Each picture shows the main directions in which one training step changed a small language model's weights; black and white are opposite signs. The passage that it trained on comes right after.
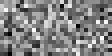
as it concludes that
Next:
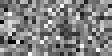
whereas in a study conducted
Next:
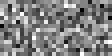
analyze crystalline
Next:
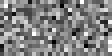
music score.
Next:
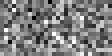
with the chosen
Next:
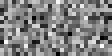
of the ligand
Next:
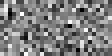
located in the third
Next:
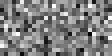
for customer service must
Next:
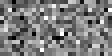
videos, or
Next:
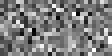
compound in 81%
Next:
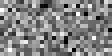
off-chip data
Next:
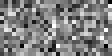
research and practice.
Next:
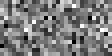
for Scientific Research
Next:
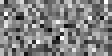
the NASA
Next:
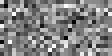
problems related to the use
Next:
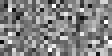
six related members, as
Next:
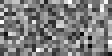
study area is sustainable
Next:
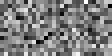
the specific gravity
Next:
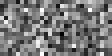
to see the high performance
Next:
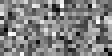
not listed or you
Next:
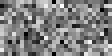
individual categories which were
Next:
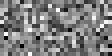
of the study have been
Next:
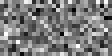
In order to solve
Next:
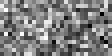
as a potential cause of
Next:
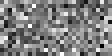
a certain topology because
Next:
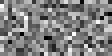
come with a free
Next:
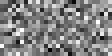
other (fixed at
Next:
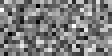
Opinion on
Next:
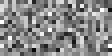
has been made previously
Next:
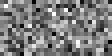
use dyes to
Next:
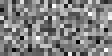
for society (up to
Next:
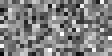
of gap size in
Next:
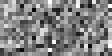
technically possible is
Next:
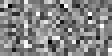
progressively occupied
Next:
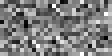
world depending on the
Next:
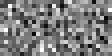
concentrations that may or
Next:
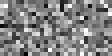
were the least concerned
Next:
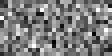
and identification. The
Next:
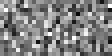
as blue line in
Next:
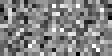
more effective. These processes
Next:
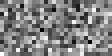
unknown whether there
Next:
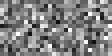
of the network. To
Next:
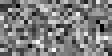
A systematic simple random
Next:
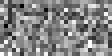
a crucial role in
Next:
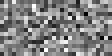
between suicide and
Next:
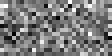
were identified in only one
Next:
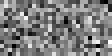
this time series,
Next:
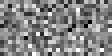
assuming distinct
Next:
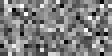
*An integrative model
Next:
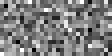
Competing interests
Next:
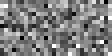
were extracted for
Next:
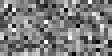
fuel consumption,
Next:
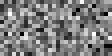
from practices which may cause
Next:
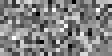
Europe, corresponding to
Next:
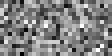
consider the problem of whether
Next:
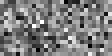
the coefficient of the
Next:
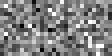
committees of the
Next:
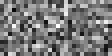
himself as
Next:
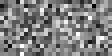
to sustainability that should be
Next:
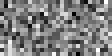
and the foetus
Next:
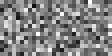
the user job to be
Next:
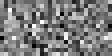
the distance of the link
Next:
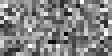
support. quality music
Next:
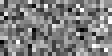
Power Systems
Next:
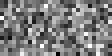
and transformation of
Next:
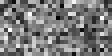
DCT coefficient
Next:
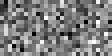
talking, and
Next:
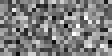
internal consistency. The
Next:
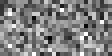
requires the support of all
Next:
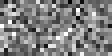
corporate governance
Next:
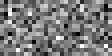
linked to a rest
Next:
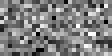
of knowledge about the disease
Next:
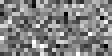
greater freedom of
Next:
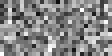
exceptions as
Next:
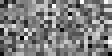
ceramic yield is
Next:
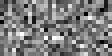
is developed based on a
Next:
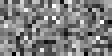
for authorship)
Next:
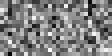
of E. The
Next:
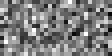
of variation.
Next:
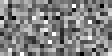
and then gradually
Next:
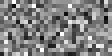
frequency distribution of formants
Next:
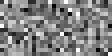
pipette is
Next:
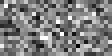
different HPC system
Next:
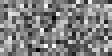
available on SNSs
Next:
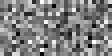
centralization, where
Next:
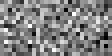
be implementation of rest or
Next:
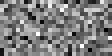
The ones with higher concentration
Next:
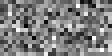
efficacy are better
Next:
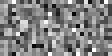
main parser function
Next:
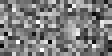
erosion process,
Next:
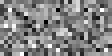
a result of numerous
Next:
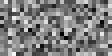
resurgence 2
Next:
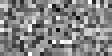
that occur in everyday
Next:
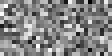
support yields decreases
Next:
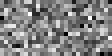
This is how the subject
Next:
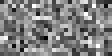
The advent of
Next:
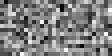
practice is that an
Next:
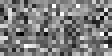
more than using a
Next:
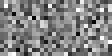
terrestrial networks
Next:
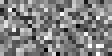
a low production of
